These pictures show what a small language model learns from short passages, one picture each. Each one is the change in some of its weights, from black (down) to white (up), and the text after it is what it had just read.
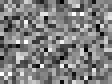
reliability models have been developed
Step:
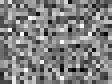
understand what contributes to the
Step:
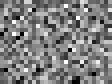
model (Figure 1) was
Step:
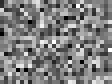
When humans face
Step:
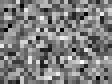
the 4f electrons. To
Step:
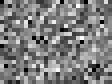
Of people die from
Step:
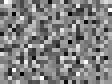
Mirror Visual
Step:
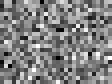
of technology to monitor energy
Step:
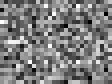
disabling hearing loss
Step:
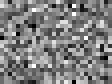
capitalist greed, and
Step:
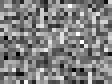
in application development, where the
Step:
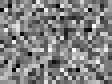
perceptions Total number
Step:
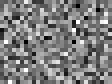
processing and analysis. In cases
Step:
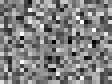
6th layer of the
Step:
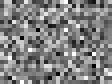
tools to prevent research
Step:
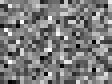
government?”. In the
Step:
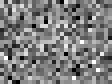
infectious cause with
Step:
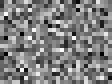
feature extraction by recovering
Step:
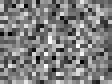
one SACCOS
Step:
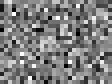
[8]. Cloudlet
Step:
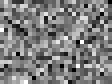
with the current laws,
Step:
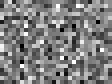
professional development can be
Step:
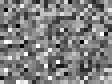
business associations benefit from
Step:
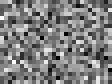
satisfaction Affective responses
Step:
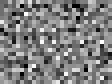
and Shivamogga
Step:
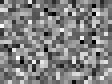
variety of senses that allow
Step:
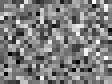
such applications. The use of
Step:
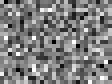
the monastic world, I
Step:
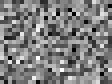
in another plane wave
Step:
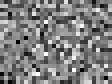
review: Forming an interest
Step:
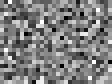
we show in this work the
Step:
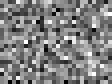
and IP related contractual
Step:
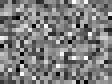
participation set extracted
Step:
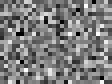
tracts, and poor
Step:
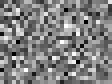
mill grates (Fig.
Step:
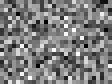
Zhao Z, et
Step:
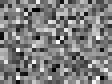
light weight and no cost
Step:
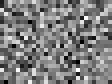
Mathematics When
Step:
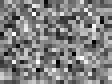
prime time of treatment for the
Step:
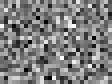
the bacterial isolates
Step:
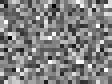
mL of gastric
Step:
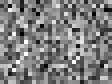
This could be constituted
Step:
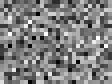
meta-information of the
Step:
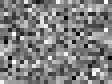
identified and the optimal treatment
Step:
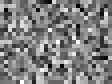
absorption, distribution,
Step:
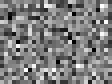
and biofouling are
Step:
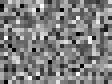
during the experiment reduced result
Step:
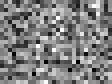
this issue of support has not
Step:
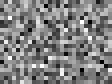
A custom type to model
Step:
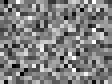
infected seeds as
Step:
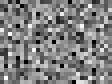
learner and the future of his
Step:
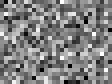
different participants (e.g.
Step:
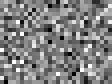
Overall, the evidence
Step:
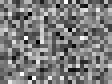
the literature that investigates the
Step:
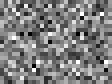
(PCMs). For
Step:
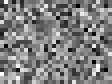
fluorescence intensity
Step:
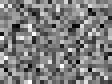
is a template that can
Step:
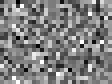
(including heavy
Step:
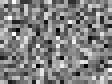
is due to oxidative
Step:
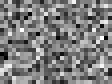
the level of linguistic
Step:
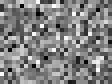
Your office has
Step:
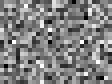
and the punch were
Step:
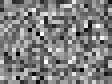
and materials underlying the results
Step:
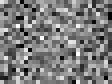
be apart. Key
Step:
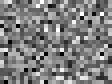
(showing model fit
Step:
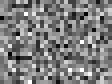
the policymakers and in
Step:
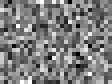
derivation, it can
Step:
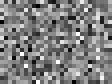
product design developed through research based
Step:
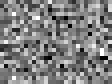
few years, he has
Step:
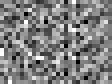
addressed by implementing need
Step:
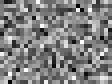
Bacterial infections
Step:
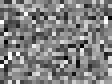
swelling processes in the
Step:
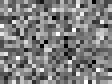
be taken into account?
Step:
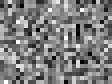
The analysis highlights the significant
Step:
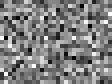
closed reduction and
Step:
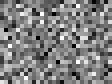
DNNs model produces
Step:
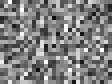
attitudes toward different
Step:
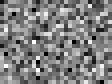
BS, BF;
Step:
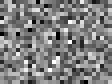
reflected (cloud
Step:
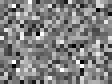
usefully exploited to
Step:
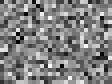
certain spinal applications,
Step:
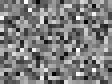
proposed methodologies. The
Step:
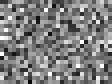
and levulinates,
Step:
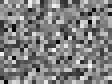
house. About
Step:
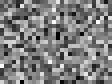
other space missions,
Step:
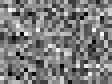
the meeting of the
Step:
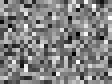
speaking. This particular
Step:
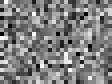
the high or moderate
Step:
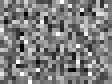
show that the proposed system can
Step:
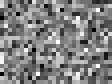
Available from:
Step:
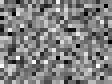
For **harbour
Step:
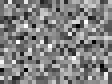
commercial environment for
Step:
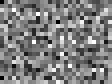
SHG; SHG
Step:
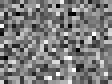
phosphate sol was
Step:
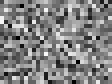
syndrome of
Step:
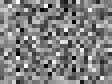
No. Acharya
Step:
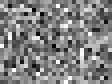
Importance of
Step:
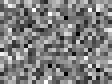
PE. The study provided
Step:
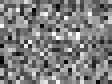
\times N_j$
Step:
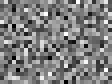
explosive actions.
